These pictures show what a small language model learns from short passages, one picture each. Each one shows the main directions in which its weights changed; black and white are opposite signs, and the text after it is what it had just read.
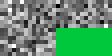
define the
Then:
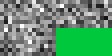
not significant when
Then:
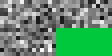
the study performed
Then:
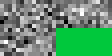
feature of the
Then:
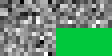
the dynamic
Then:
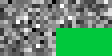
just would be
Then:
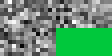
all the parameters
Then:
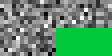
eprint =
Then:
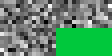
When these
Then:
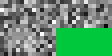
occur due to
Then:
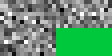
three of the
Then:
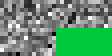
indicating that the
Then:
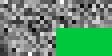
used to perform
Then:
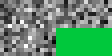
among the
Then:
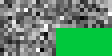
factory. As
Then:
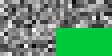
GPU with
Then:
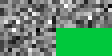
a series
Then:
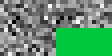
These states are
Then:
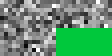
that are in the
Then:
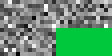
point charge of
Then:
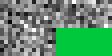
crosses the
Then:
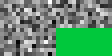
more levels of
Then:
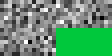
verification of
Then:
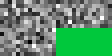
which in standard
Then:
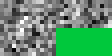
scalar fields and
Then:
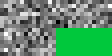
the positive
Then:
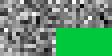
the real analysis as
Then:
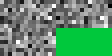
that define the
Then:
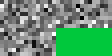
conduction band and
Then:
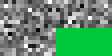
present case, the
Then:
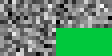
An example can be
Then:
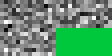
with computed
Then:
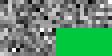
is connected to
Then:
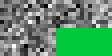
are unified
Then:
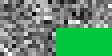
If the disc
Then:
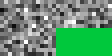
different stages of
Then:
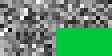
used to relate
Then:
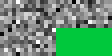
grow in
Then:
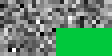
are normalized to
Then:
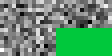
$\gamma N
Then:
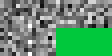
rationalized by
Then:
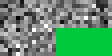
explicit form
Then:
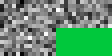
unit time is
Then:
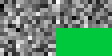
S8 sample.
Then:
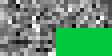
followed by at
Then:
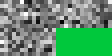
the space integration
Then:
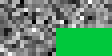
Now form a
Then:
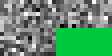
in the standard
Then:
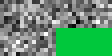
ratios of
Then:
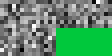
interface between
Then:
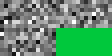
top panel in
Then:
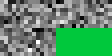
or outside
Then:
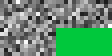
based on a first
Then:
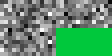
is enough to
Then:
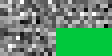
the external
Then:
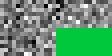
For the same
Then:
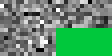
and dissimilar
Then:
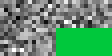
When the
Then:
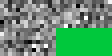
independent open
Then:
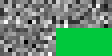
A comparison of
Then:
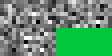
left and
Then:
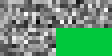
in conducting
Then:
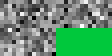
is same as the
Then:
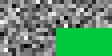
potential energy curves
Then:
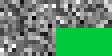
at every
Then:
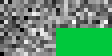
a lighter
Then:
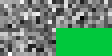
the absolute
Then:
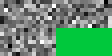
to that given by
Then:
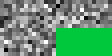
of thin
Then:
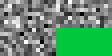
and Coding
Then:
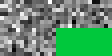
this theorem
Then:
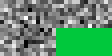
they are of the
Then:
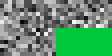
of both the
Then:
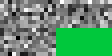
emission from high
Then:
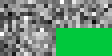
here) in the
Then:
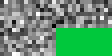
queue at
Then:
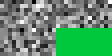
strips are
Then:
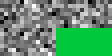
lattice is
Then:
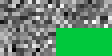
Note, we
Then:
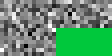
behavior indicates
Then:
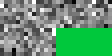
true$. It
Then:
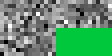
functions of the
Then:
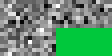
x 200s spectra
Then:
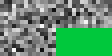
which the wind
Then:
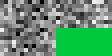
is the linear velocity
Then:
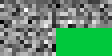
\cdot {\bf
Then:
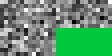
operator is thus given
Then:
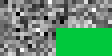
is generated at
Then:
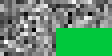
galaxies in the
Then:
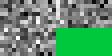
the signature
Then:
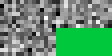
agreement found
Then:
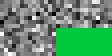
frequency $f$
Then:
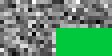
stat. &
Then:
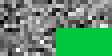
order parameter has a
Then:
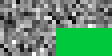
particles with similar
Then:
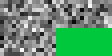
in this period is
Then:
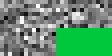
states. On
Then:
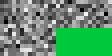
consisting of
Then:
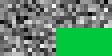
release and
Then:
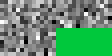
application examples
